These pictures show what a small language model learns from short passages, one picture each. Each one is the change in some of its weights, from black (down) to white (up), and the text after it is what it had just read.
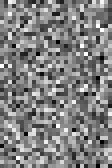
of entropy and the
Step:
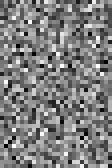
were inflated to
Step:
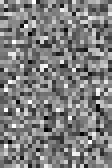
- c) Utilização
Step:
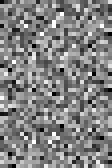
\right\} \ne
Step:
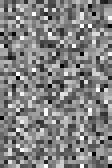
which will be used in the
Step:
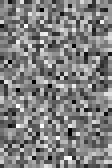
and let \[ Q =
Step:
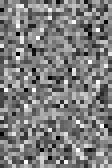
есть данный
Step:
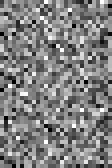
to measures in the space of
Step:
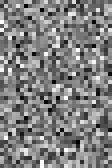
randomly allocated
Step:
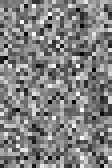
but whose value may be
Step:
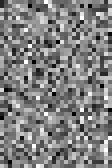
thus leading to the
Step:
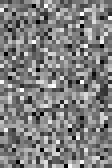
through convolution of
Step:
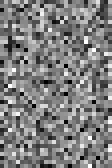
los dispositivos
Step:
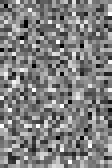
cordaje y el
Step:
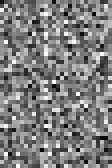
be an infinite word
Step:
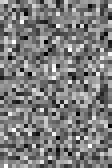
en patologías de
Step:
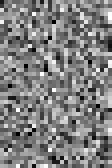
experiments we obtained
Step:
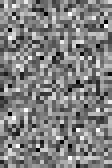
misolida. –
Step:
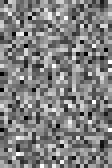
because of degree
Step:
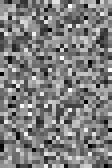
берилади ва
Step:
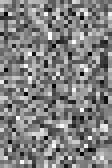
the suitability of the
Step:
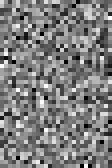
que as origens do
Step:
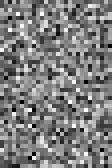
pendent vertices at
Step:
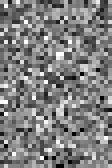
четыре раза
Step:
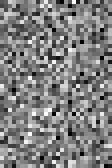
Euclidean space or
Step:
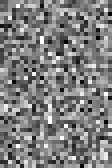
the Lebesgue
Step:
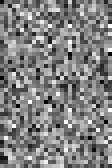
NN-OPT method
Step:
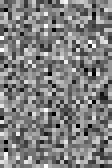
\displaystyle \qquad
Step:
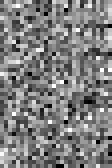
asoslari va amaliy
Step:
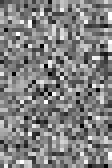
we will look at how
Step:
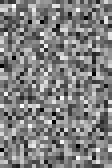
\Vert \tildex\Vert
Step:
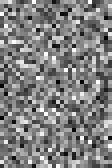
fibration, and the
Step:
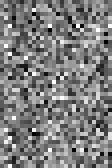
ve robotlarla
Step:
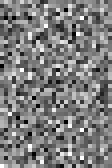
permite avaliar
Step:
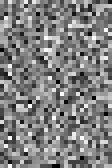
methodology is lacking,
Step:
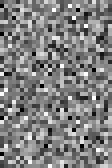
if they are at most
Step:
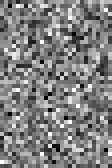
com o ligante e os
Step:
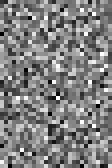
are points in $E$ that
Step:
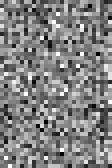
As before, we put
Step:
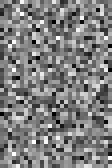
somente artigos
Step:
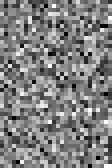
and consensus of the
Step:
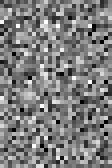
performed along the
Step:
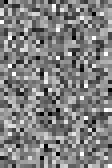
important extension was given by
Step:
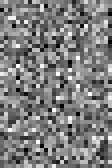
usaha mahupun
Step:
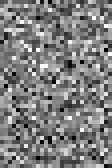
bilan bog'liq
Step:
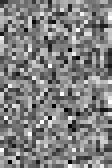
as we have done so
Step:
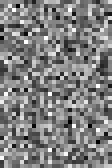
как кариес
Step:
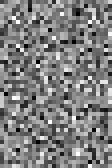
as a composite $X
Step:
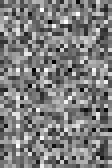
на мысли об
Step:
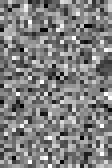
sus resoluciones,
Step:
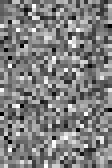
probability density
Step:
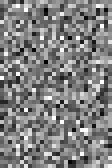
space (which is one
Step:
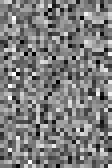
El siguiente
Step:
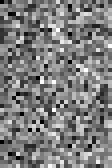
jak w jednym
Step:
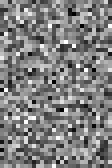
kerja; (iv)
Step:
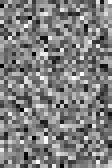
$\Lambda$ be a finite
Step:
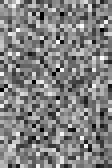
on the final point.
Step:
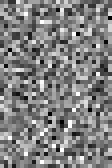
a neighborhood
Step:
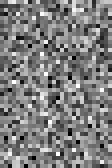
o último
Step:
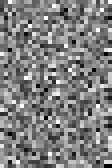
differential equations driven
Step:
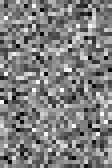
with mass transportation
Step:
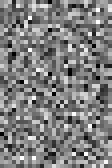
\langle G_F
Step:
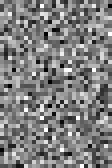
^*$ are not smaller
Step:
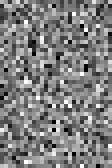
янги, тур
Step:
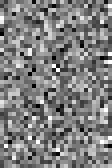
equal to the local dimension:
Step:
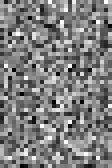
như Odom
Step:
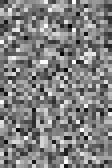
to be a smooth
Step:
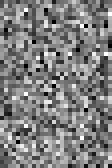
us show that the formula
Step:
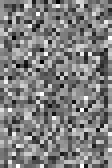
que se encargan de
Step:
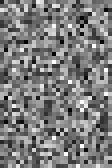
menit. Saat
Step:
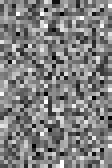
\gamma $$ Thus,
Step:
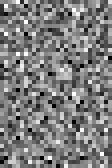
. Данный
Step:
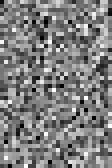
lemparan cakram
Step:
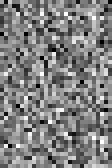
obtain the images of the
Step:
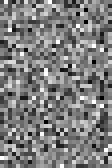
F. Daguet,
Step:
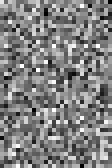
be the epimorphism
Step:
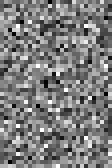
para além de só
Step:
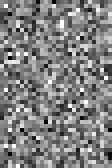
is applied. The data
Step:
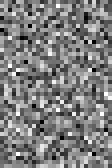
x_n)$ since
